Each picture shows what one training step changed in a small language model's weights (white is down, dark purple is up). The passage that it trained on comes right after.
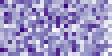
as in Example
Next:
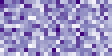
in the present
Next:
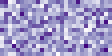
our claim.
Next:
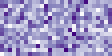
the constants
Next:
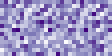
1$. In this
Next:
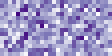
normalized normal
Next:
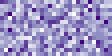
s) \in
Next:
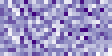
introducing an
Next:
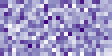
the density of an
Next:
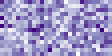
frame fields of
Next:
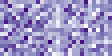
function theorem together
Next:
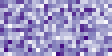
the important
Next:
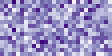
a necessary
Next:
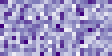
with respect to the
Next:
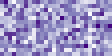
where $f$ is
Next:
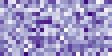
$$ In view
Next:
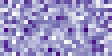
two parts. In
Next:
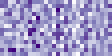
we can write,
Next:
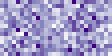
Next, we
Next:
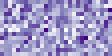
an explicit form.
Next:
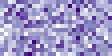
is about large
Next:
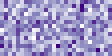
dimension $m \geq
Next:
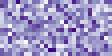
this shows that
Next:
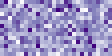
X_{\varepsilon}$ under
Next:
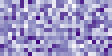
state estimate.
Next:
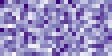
similar to that in
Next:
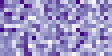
in the form of
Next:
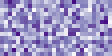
$k$ that
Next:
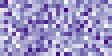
one has an index which
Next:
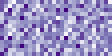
preserves the
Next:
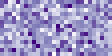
distributions, in which
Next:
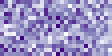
as the gradient
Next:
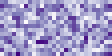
{\sc Case}
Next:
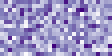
among all such
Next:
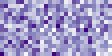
the algorithm reaches
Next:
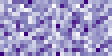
\setminus S$, and
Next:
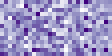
U$ . We
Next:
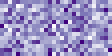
and relations is
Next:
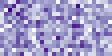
is some constant $C
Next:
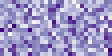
CHP method
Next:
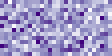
Y. Ohta
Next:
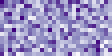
in this case, and
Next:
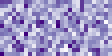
\varphi = 0,
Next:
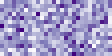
$A$ is
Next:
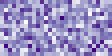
a perfect
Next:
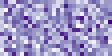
most popular is
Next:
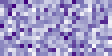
$t$ is
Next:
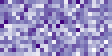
to the model, which
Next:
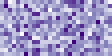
Let $k \geq
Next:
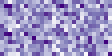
here we consider only
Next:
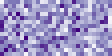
$E$ to
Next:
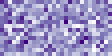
on the first and
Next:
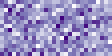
is monotone
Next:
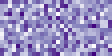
that for any $x
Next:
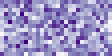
sufficient as an
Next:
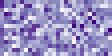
in computing
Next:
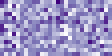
systems on a
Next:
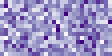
maps are given
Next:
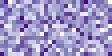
if the proportion
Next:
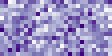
To show that there is
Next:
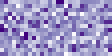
numbers of these
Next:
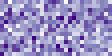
for drawing our
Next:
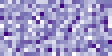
$\sigma$ and
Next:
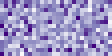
$c$. Hence,
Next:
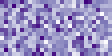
a vertex of degree
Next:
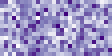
racine simple
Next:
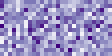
fast at high values
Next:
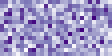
by virtue
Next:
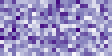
in the quiver
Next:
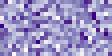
In 1D, a
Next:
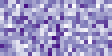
these spaces. As
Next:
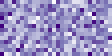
and forecast
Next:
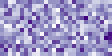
we use the fact that
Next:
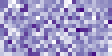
algorithm solves the problem
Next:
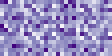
queue for
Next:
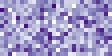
last sentence of
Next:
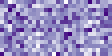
is dual to
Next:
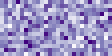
this notion. Let
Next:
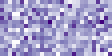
hold. Then
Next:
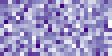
to $\Omega$. As
